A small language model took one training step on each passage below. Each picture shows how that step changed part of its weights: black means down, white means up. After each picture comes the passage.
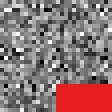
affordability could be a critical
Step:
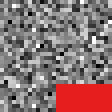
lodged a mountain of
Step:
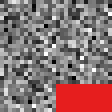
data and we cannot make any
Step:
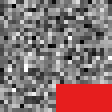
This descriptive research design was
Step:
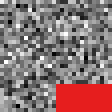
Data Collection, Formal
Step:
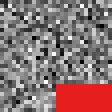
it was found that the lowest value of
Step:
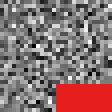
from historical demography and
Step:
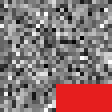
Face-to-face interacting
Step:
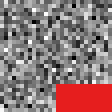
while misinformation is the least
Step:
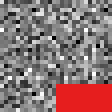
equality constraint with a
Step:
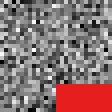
and has wide applications in the
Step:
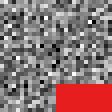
development team not only implements
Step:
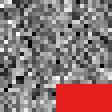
run relationship between farmers'
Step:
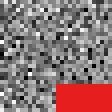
greatly facilitated the
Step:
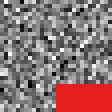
of the final product [15].
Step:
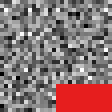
product and service appearance.
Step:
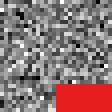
connectivity and function. We present
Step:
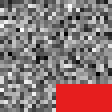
Commission (IOC) of the
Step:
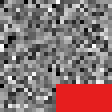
from the outdoor test carried
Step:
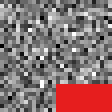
Teaching Hospital's
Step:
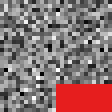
biodiversity: they are important
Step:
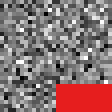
paraphrasing Method
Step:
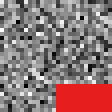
as reported by 54.5% of
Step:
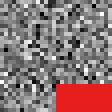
this type of crusher can be
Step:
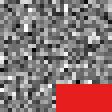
evolution of galaxies such as
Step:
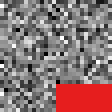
under the Department of
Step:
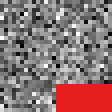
connected UEs at the
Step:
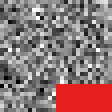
that workspace is a major
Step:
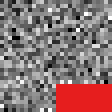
$\mathcal{H}$ if
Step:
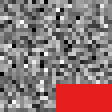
oil and its fractions using disc
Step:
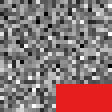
is used. An example for Fe
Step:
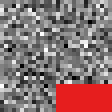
Bengali, and wrote
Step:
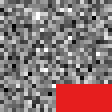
Law, mathematics,
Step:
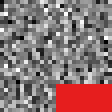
inhaler, took medication
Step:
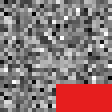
for re-deployment and
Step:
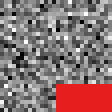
a central dataset wherein the
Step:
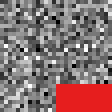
technique. Conclusion It can be
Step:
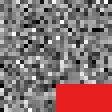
vertebra (Figure 1).
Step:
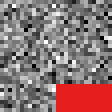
of Endosequence BC
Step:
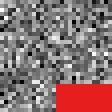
a comprehensible manner
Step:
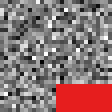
have slump flow times which
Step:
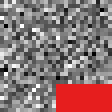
making positive environmental choices.
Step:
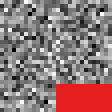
While authors will always
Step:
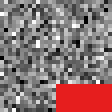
subsequent works. In addition,
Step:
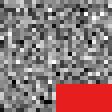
the phosphorus release
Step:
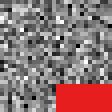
omitted for deliverables,
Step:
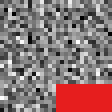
the app. - An experimental group given
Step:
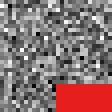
influence, 7. Technology
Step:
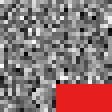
public intention. Hence, the
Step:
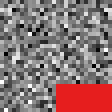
of SMX and TMP
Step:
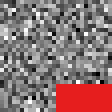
on the influence that both tangible
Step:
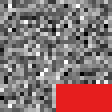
development lifecycle The
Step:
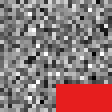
The lack of patient's
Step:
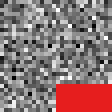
suspension standing at
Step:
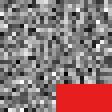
to moisture, loss due to
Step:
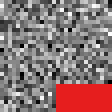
large investment sum that
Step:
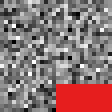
the following formula, with Z
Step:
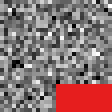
target sample we want to infer
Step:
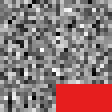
boundary conditions, as well as the
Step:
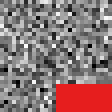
carbon working electrode
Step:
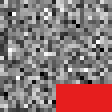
private property is dominated
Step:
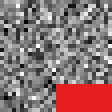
not necessarily reflect those of the
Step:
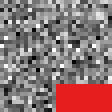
the "vulnerable" and
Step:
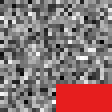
non-coordinated part of the
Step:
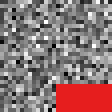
reduced seedlings growth under
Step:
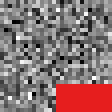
becoming more demanding:
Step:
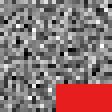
for seven days at room
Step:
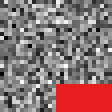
like doors and balconies.
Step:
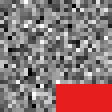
the significant role sensory-motor
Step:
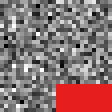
mania and ethnic
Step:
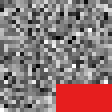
experimenter’s server and the
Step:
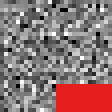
nutrients can be enhanced
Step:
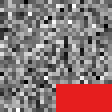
these values, symmetry is formed
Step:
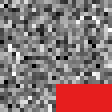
by a relatively limited scale
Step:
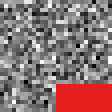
analytical detection limit.
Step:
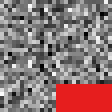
OUTPUTS -
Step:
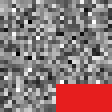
analyses; bioassays
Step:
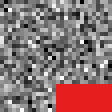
cucumeris* and
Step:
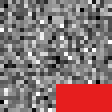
them globally aware and it also
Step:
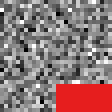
problem. The human skeletal
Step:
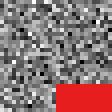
elements that could complete the signature
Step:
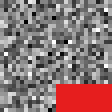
in this work, and therefore, R
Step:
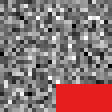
would be difficult to build and
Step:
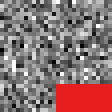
general area is still emerging
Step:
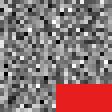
Studies. Adapted from
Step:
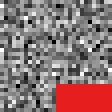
single power fluidic line
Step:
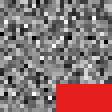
proven its effectiveness in improving
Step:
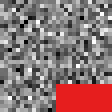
multi-group, permutation
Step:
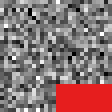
or organization tends to reflect
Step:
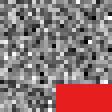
were stated. Data obtained within the
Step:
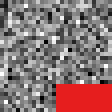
priority of each emergency.
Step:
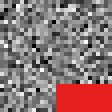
The percentages of articles reviewed
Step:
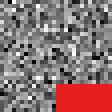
was validated while seven percent
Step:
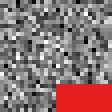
6 different marine organisms.
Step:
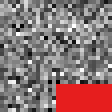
Tehsil Tangi,
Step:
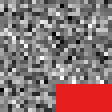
already working in schools as
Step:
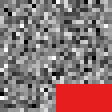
General and systemic examination
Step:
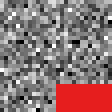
the calculation of the N -point
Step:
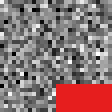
kinetic energy form to a classical
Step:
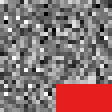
B$. In fact, if,
